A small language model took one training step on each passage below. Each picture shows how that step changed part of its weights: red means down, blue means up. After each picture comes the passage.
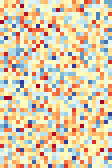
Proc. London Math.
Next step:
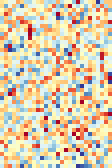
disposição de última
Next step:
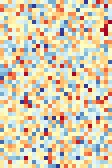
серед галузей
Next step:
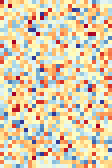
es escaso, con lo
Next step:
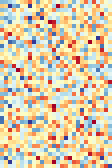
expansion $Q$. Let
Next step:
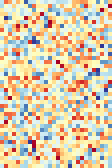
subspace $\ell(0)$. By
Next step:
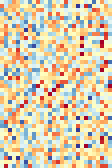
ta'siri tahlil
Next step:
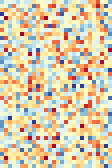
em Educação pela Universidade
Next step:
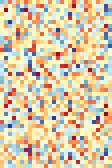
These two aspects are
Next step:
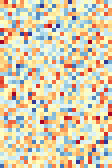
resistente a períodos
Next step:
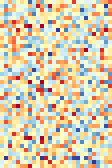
de remate y sobre el que se
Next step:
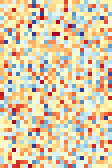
a longo prazo:
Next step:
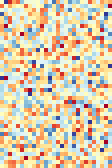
fraude ao sistema de
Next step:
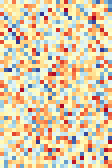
chiviq, olti
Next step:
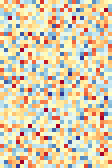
их поверхность
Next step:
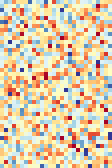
points with $K$ form an arc
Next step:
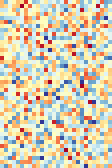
\Gamma \Vd_s
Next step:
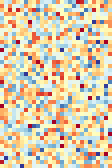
universidades nacionales
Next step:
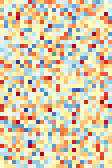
Цициао. С
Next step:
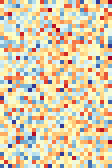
questo processo consente di
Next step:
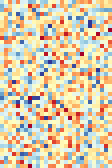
consistente con investigaciones como las de
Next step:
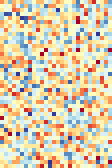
by a computer code.
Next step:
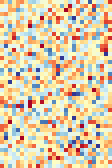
trataremos apenas do
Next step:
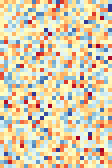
sind, auf die Fragen
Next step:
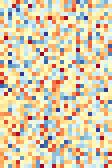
a value of 1 indicates a
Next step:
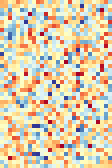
0\] in the category of finite or
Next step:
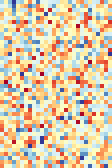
no como reflejo de la
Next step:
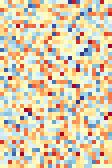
kadar yaygın
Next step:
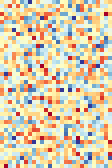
If we consider an inner product that
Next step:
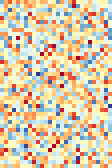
to the limit on a sequence
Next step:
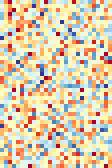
hikoya qiladi.
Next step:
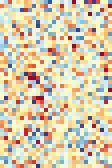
можно отнести к
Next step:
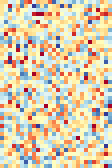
the corresponding coefficients, we have the
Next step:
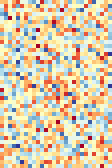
общества. Там,
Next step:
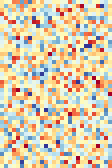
that is continuous up to the boundary is
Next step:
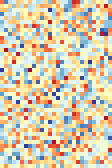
\times Z$ in order to
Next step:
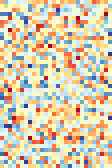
outputs=1 GC time
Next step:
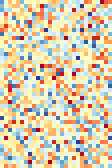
los principales clientes
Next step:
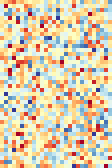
the third coordinate of
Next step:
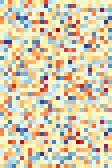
thanks to the dynamic test is
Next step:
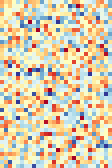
consistent with the Conjecture.
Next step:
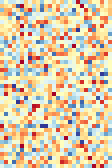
керак. Олдин
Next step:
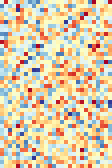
normalarni kiritishni
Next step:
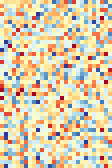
тем, кого он не
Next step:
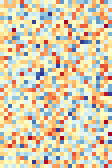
60 ta, jami
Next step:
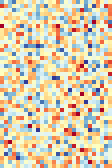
(based on the index
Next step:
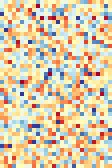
almost complex orbifold which
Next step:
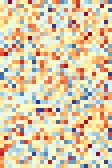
Moodle, pur non
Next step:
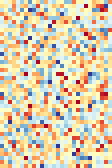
= V^0$, we use the
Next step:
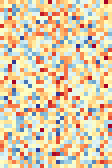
alarma ante lo que
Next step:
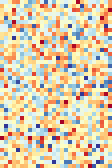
durdu, ben o
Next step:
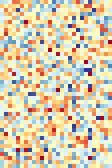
\in \R^k$ satisfy
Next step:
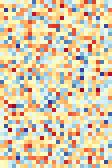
for the symmetric continuous Hahn
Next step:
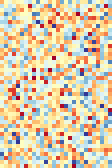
ishlarda qabul
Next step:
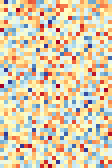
when limiting attention to complex
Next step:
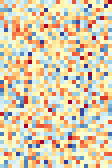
=\left\{ \begin{matrix}
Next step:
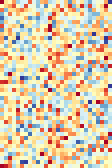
concrete asupra
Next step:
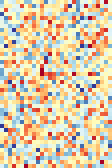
36. Фурса
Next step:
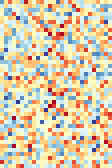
involving the Laplacian are
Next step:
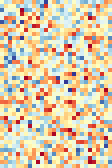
on $K[Y_{\infty
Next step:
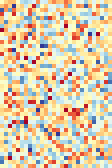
Pour tout $n \in
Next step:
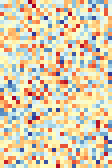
dos alunos em situações de
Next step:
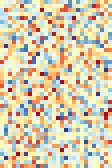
Ўз нафсига
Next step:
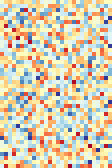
of an abstract version of the
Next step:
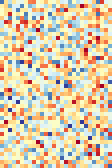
localizado no Rio de
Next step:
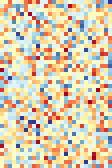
R. Podmore,
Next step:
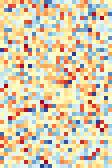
membuat wanita itu
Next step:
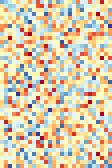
ser comparada a um par de
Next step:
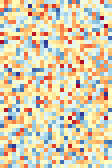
left principal}, i.e.,
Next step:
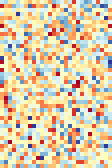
ordinal data, simple order,
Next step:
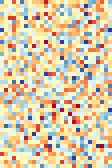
$p$ for which a solutions
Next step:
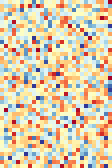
en vinden, de
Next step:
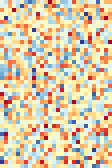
No quería irse pa'
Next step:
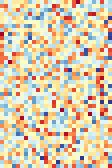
structure on $\Dis(M)$
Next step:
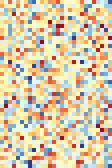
la longitud de las
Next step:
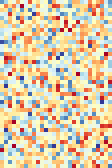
method and green curves are the numerical
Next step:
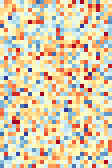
qilish uchun muhim
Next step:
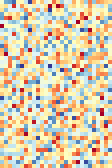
sociali care determină sau
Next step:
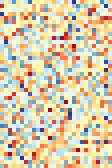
они эффективно
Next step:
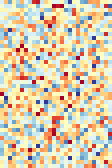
insonning o'zini
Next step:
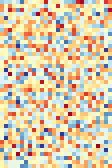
for the interpolation by
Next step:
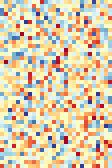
that individuals are highly
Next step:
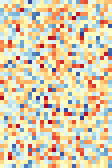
artístico associado as
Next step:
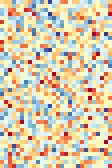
promenama tokom
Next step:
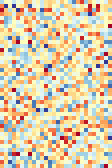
$t\in E$, and
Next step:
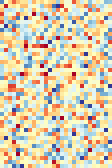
NACIONAL DE
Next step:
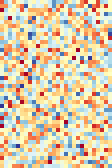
& Poudel, S.
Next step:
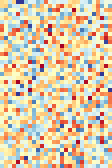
proprio perché
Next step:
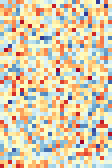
colação de grau de
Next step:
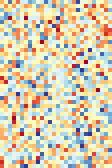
различных слоев
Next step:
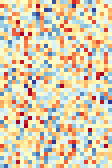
\frac 1x; \qquad
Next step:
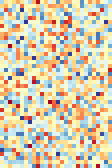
be arranged in an
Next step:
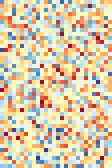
va tanqidiy
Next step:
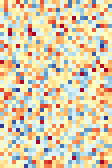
внимания. С
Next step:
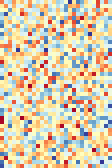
I) \otimes F(B
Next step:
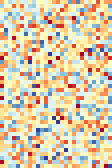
Будущее — это
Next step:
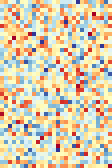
tiklanishi Toro
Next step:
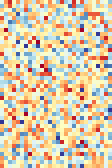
In this case, $ j $ is
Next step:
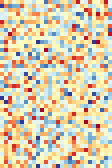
sincere gratitude to
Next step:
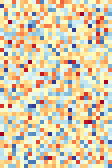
,\quad as\quad
